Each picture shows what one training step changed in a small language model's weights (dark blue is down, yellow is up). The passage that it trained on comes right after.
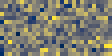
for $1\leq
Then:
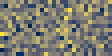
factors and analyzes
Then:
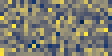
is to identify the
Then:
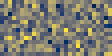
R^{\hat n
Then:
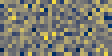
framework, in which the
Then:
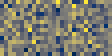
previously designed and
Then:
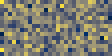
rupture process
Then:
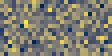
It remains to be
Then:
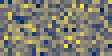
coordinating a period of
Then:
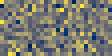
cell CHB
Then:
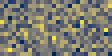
and the circle may
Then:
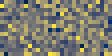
international best
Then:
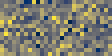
4 shows the tree
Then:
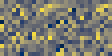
with two such elementary
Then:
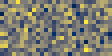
about the program are
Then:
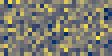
that using both data in
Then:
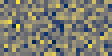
those which are directly
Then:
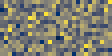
compliance or
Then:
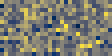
fajok és
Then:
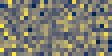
proof shows that if all
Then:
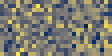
to Electronic
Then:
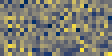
way that brings
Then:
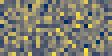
ámbito de
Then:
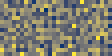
experience very high
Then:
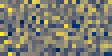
k, b$ are
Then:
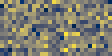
model. These sets depend
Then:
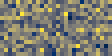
from a high of
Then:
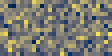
For biological applications,
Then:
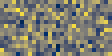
given }\hfill
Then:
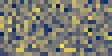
the inverse.
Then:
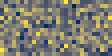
a stable pointed
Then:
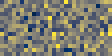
seen to yield
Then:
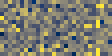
is complete, set
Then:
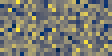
этиш; –
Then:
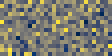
data produced in this
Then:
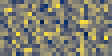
Analyzer and
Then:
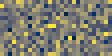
user if the rank
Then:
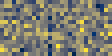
Taking all these
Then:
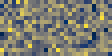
worst case.
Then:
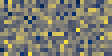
labour, there
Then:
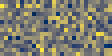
the binary sequence of
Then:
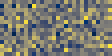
the form of memos
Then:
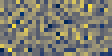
kam sonli
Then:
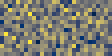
described in the following text
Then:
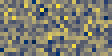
employ techniques such as
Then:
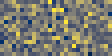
se ofrecen para
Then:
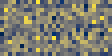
niños de
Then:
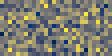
sumieniach i
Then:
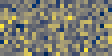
reactivity of the
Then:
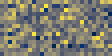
method of evaluating the
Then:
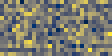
a khan.
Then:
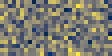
are direct.
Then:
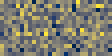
without seeking his
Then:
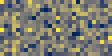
a fairly small
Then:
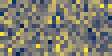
we have completed the
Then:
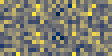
se tornou uma
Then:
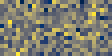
profissional ou
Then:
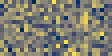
indicate an essential
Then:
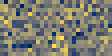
end of the fourth
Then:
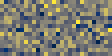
strengthening and
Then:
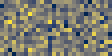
horizontal maps
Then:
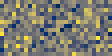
treatment of acute
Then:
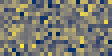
ta'lim – bu
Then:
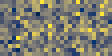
Verwendung von
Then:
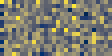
utilizada en la
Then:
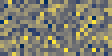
\in E$ is
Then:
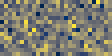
first variable; \item
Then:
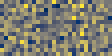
operation. The
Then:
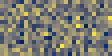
and preparation.
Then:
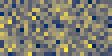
the research work.
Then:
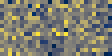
установ до
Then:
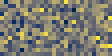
of tensor fields of
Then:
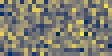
moisture. The
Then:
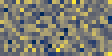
implications and potential
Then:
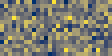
teachers know about
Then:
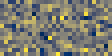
Teachers who
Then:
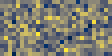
aparência é
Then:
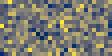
optimum result is
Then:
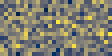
primitive solutions,
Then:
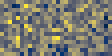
$m \colon
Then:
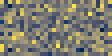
that finding a finite
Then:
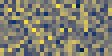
presently catered
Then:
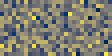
the volume form
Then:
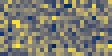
for a proof.
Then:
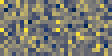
truncation parameter
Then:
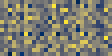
City area.
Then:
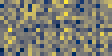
til ham turkiy
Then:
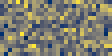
transitory and that
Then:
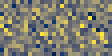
the previous sections,
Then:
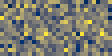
have good reduction
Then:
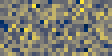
m μ ;
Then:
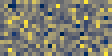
Let $m=\max
